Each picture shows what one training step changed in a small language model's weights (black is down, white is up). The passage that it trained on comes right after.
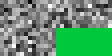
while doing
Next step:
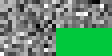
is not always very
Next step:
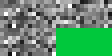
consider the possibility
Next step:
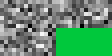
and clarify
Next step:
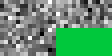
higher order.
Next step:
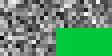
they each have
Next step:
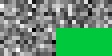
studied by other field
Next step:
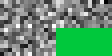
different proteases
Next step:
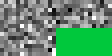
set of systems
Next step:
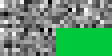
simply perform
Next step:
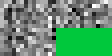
integrated into
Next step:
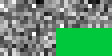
other features are the
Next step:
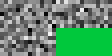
connects the
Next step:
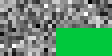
is either localized
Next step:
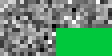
idea of an
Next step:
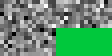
well, mixed
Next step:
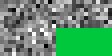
of FBG
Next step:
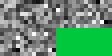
not be complete,
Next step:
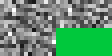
use this available space
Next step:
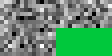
experimental data from the
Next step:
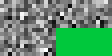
be further explored
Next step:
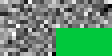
verify whether they
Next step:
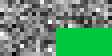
the SGBs
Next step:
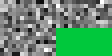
method gives better dynamic
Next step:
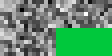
reported what they
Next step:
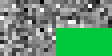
cases other than
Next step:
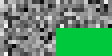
specifically will
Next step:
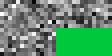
the workplace
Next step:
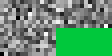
jets are
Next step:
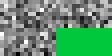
as the main
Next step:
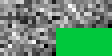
the past
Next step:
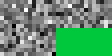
shear deformation
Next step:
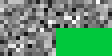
problematic of
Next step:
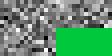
with 20 days
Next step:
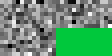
evaluation method.
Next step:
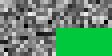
and code do not
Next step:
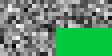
the one hand,
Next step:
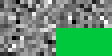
Proof. This
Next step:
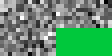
can complete the
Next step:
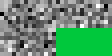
on a number of
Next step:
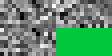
schools are
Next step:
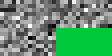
per thousand
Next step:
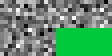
Daniel K
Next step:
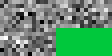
to provide Jones
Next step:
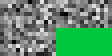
publications, and
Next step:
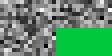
the LQR
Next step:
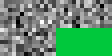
SSH spectral
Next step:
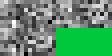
and therefore the
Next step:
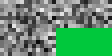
the position of the
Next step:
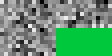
spectrum (90
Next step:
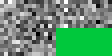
facilities are
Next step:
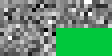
{A survey
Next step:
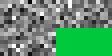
hazards of
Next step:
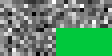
potentials become
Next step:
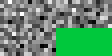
Its slope
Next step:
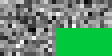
the highest similarity
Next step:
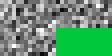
consistent with a
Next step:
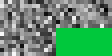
training loss functions
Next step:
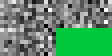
visual impairment
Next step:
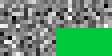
- Probably
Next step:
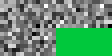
is important to
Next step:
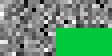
imaging detector
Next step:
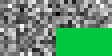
set to:
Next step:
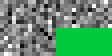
quantum particles.
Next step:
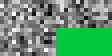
in addition to having
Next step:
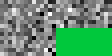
said to
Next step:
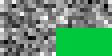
Using above
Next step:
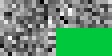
dust formation in the
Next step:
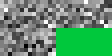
align with the
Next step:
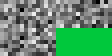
us to visualise
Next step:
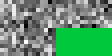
used measuring
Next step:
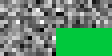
We then analyze
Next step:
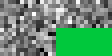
persist. The
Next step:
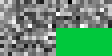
value for the decay
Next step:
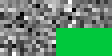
tells the
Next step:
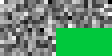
carried out the
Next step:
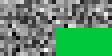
the difference between the
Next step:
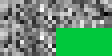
an estimate of
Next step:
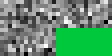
the average and maximum
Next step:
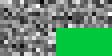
realization the
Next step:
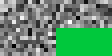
can change the
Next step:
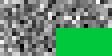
a total of
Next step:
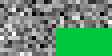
periodic driving
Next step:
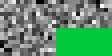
variable does not lead
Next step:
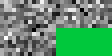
with this need,
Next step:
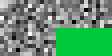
scores across
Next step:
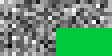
all company
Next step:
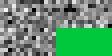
substrates using
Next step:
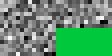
are dimensionless and
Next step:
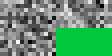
the AGN region is
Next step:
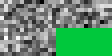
changes in the
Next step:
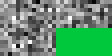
target space of the
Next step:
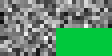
circadian behavior
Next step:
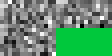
improved and
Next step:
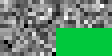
and Engineering,
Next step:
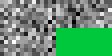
an MS analysis
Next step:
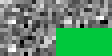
employees and
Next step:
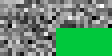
the proposed approach is
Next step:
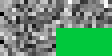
on the other side
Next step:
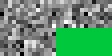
$\psi \to
